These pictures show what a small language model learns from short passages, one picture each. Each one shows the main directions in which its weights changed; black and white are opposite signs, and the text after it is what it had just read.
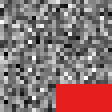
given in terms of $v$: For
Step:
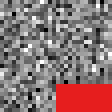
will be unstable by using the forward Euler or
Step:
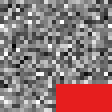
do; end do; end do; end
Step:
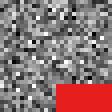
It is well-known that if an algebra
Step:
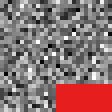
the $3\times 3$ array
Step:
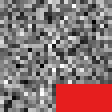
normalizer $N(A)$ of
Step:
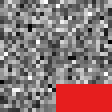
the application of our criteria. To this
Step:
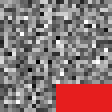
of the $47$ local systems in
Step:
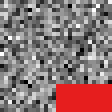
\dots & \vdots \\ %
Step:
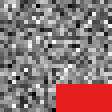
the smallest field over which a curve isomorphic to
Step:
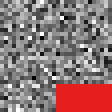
intersection of $W$ with $H$.
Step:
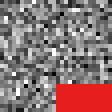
outcome, such as the extinction
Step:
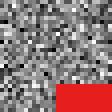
equalities: \bangou
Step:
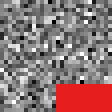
with $A,B$ constant. The
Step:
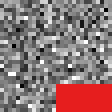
of intersection $\mathbf{y}$ between
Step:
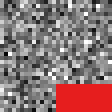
the multiplier inner automorphisms.
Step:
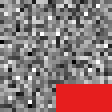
our approach on all problems having up to
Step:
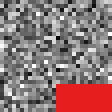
Whittaker function and
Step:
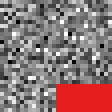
{\csname endalign*\endcsname}
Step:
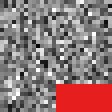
to the transitive Associative
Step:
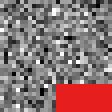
original 3D burster and
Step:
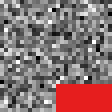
one iterate of the multigrid method is given
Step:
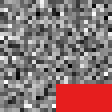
degree $n-1$. The polynomial \[
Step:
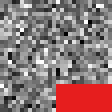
is robust for highly nonlinear problems and clearly
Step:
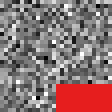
Finally, the quasi-monotonicity
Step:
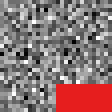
+ B/d)$ is a square.
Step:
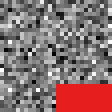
hyperbolic 3-manifold. Then since
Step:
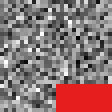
\}$. Again, from the standard result for vector
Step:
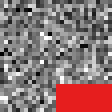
\end{cases}\\ \La
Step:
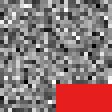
is a finite type hyperbolic 3-manifold,
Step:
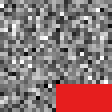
0,1 \rbrace$. Let
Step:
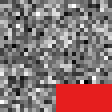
terms of the ``thinness" of the
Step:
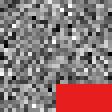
concentrated on a $c$-splitting
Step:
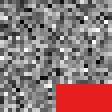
\gtrsim \lkv
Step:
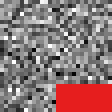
also raises the question of how to
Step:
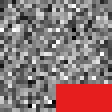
middle point. Instead of examining all
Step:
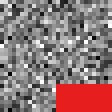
doubly graded $\CC [\xx
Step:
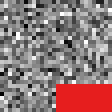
\begin{equation} \S =
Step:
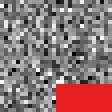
0 to 1, the presence of
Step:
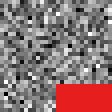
$W_n(B)$-algebras into
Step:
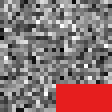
the behavior of $\alpha$ is much
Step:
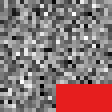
B(t) = \partial_u
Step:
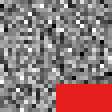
section 2, we briefly review some basic
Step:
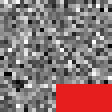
version of FullSWOF has been
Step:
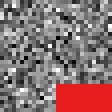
on the same set of nodes and their corresponding
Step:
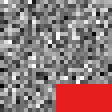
unambiguously. For example, the
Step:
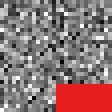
G'_{e,f} & \longrightarrow
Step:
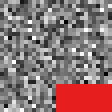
$f$ is of the form
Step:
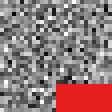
want to attain this goal using the smallest
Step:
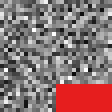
of bit operations is polynomial in the combined size
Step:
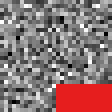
is much lower than $N \I =
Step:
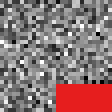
Department of Applied Mathematics and Theoretical Physics
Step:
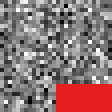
\emph{dicritical component}, the restriction
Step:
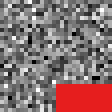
reduced version $\Z(1)$ of the
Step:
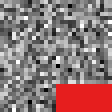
of mixed multiplicities of ideals and with their
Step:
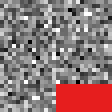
of f(z), we take
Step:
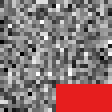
side. The \emph{product} of
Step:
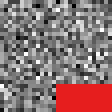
As $H$\ is finitely generated, we
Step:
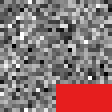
Hermitian tensors compared to random Hermitian tensors
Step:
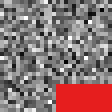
of this paper to produce a second order differential
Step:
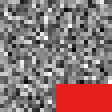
$B$ a homogeneous semigroup, then
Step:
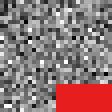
kinematics. An observer with
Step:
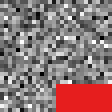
\ref{addhandle} is satisfied
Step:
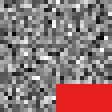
and HR with the influence of
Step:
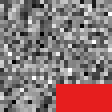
C) = 0$, however we may say
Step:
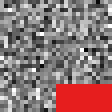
and DS$^o$ the set
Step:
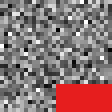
traced back to the fact that any
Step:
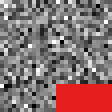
singular decomposition or averaging-lemma techniques are
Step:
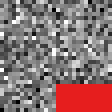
theory of semigroup is not applicable. Our
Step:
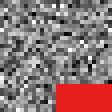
scattering problem in the
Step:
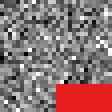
update influences both the length and direction
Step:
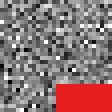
looks as the following sum $$
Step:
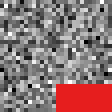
1 \forall j\in\bar
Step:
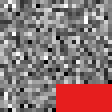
the edge-twist digraph and
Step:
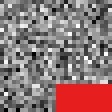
the choice of k. The order here is
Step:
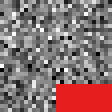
leads to: \begin{equation}
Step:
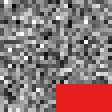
benchmark instances for the
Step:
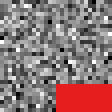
is finitely generated). The superalgebra
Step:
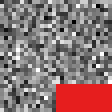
almost decade long search, the first
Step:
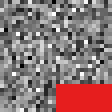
\medskip Finally, we can apply the theorem
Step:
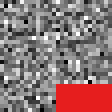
1$. In three dimensions (as
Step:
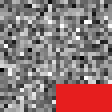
space containing the range of $B$ and
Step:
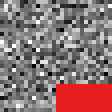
the solution is not sensitive to the unit
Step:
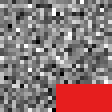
Galois theory for (commutative unital)
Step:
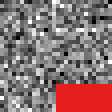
\{\omega \in \Omega:
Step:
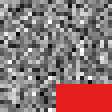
in Theorem~\ref{thm-main}
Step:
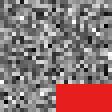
A'\to B^N A'$ over
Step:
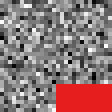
is a torsion-free hyperbolic group. An
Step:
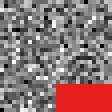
and Huang, H. \newblock
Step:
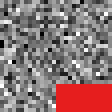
all) known results on flag vectors of
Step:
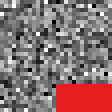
by the drift function and thus, it is
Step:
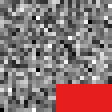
any $x\ge 1$, with probability
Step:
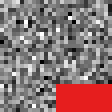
consider CNMC hypersurfaces given by an
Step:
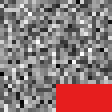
Almkvist and Arne
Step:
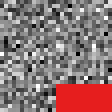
that tend to zero at infinity are closely
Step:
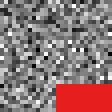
least one of the integers $a$,
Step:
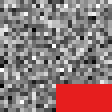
a tree. The following definition singles out
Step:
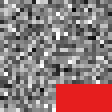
them from the notations. We shall later use
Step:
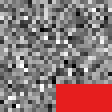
of R. Hirshon in
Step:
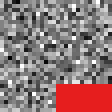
Differentiating the interpolant
